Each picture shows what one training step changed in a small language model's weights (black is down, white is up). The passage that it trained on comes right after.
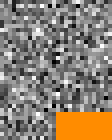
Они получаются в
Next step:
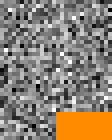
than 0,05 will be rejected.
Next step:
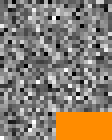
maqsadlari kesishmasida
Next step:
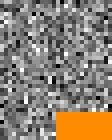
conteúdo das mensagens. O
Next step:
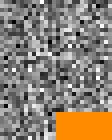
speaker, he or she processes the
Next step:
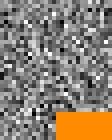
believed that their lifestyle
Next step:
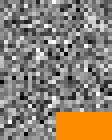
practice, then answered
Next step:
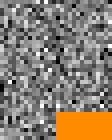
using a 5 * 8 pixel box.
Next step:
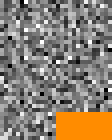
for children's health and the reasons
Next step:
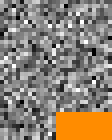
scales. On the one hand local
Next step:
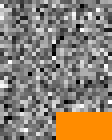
Alberto Román-del
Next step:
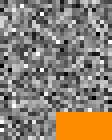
Sfrian acknowledge funding by
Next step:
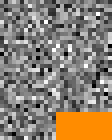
the study are included in the article.
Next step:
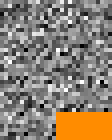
и имеющего
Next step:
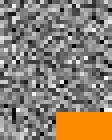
f.f.d., TDIU
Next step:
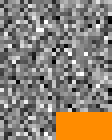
that the classification of heart
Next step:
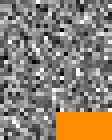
ratio of chilli F1
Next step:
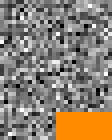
groups, including traffic police
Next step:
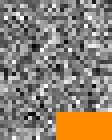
publicly available annotated
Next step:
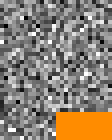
to run unit root tests on the
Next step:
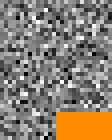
rate was obtained at the first 240
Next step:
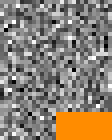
(Ca^{2+}) concentrations
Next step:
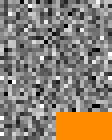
not on the value created. In these
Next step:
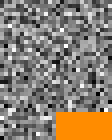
is due to the variation and distortion
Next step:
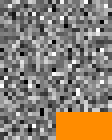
очевидна. Кроме
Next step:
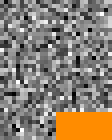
to investigate the one in section I;
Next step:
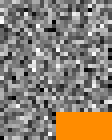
O‘zMU Jizzax
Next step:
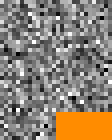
a potential conflict of interest. The
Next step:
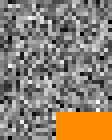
than 2 mg (1-sigma)
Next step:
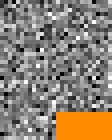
realises a web-based working
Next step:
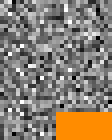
заняты физическим
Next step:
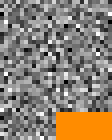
*Z. narghisa*,
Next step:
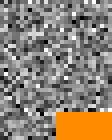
доктори, профессор,
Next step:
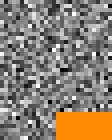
the Court over the subject matter.
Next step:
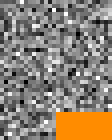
inverter circuit is limited
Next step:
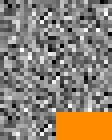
\delta - 1) \dots
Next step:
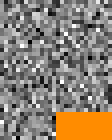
of the period of their menstrual
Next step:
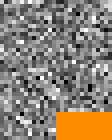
2014. Este plan dio
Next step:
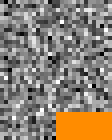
(9)'daki LM
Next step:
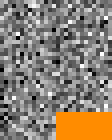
que o direito já não se
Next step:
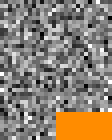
medium. Willow verification as a
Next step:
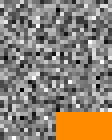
of a donor, in Hebrew
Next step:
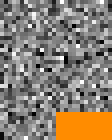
the best candidate for the foam
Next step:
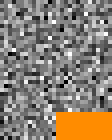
composition. Although MHX
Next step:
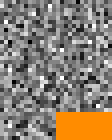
beam. Therefore, there could be
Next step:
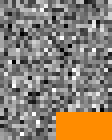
for achieving convergence is
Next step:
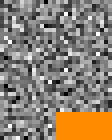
Dans le Tableau 2 suivant
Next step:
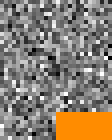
consistent with other studies. Job
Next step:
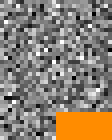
under controlled conditions. This precision is
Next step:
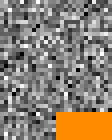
минерал ўғитларни
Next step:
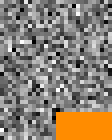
systems in relation to the specific HEV
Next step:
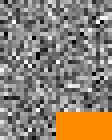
des serres. Il s'agit
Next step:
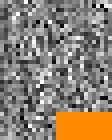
wet and dry scenarios has an
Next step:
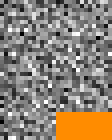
is a possible path to implementing a
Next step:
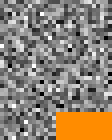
urban populations must gain
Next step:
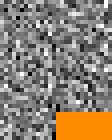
students' phonological skills
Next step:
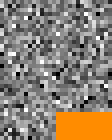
a variety of extra expenses
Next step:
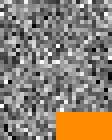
statistical programming languages
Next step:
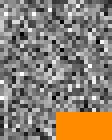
misollarga javobni
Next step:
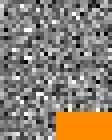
and Implementation Plan Pilot
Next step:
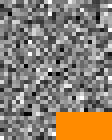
incluida en el top 10, se
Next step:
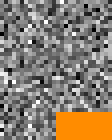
the printed reports. These reports
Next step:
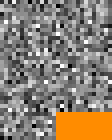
strength properties of natural
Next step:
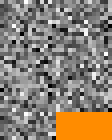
R. Lawrence and J. W.
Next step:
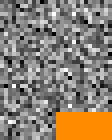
ulteriori spazi di
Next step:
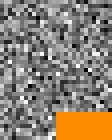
Anti-HIV Agents
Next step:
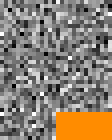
that vobtusine should have a
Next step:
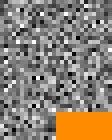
there, it will be known how the
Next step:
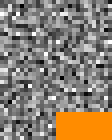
bilan Oʻzbekistonga
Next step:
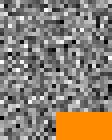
[†]Department of
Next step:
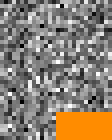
sabr va bardosh bilan
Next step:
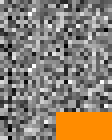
qilish imkonini beradi.
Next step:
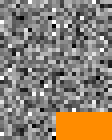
for each maintainability criteria as
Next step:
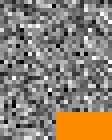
matters provide a suitable
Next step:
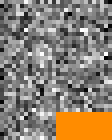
G. Birnberg, and J.
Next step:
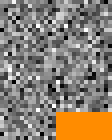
new urban development and biodiversity
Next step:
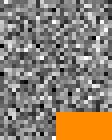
that the one tells of what has
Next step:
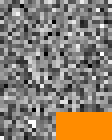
daha kolay edindiklerini
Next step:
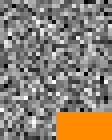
quán fěn*) yoki
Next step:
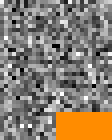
malakali amaliyotchilar,
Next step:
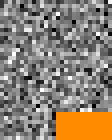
Law ***Abstract:** The
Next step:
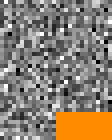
abrandando suas resistências
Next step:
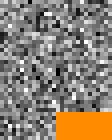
bem como a posição micro,
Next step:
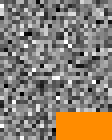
dan guru-guru sangat
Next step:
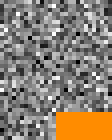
the microfluidic chip.
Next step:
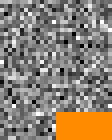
since their percentages were less than
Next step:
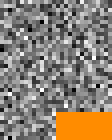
moderately polluted. The
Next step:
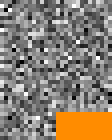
художественных задач
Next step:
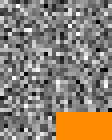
Efeitos O IVA incide
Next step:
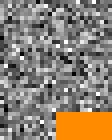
melasma, apontando para a
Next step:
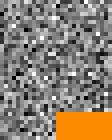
high caries activity and we definitely
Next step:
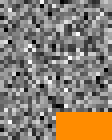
metodología interpretativa
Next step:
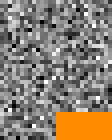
stress response at the stage of
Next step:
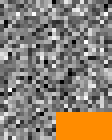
applicable. Competing interests
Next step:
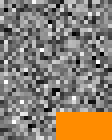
study. A sample size of 127 was
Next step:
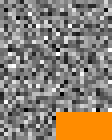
data (Hair *et al.*,
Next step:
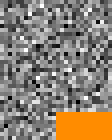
problems, which resulted in a considerable number
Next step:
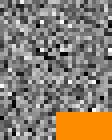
University of Birmingham. The
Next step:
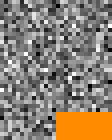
the large content of heavy
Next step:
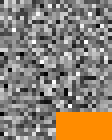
compressive elastic limit stress
